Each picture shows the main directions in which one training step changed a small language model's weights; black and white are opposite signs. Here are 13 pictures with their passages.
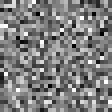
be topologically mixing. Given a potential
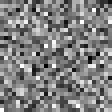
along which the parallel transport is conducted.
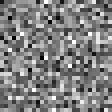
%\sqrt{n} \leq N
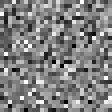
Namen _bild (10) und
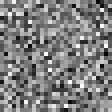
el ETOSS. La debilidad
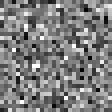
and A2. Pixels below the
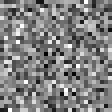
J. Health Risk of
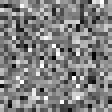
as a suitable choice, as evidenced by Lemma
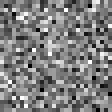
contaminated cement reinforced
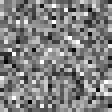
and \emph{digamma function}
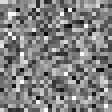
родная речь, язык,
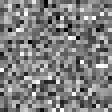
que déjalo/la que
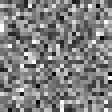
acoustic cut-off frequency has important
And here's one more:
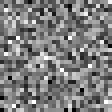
taak. Die van den accountant valt
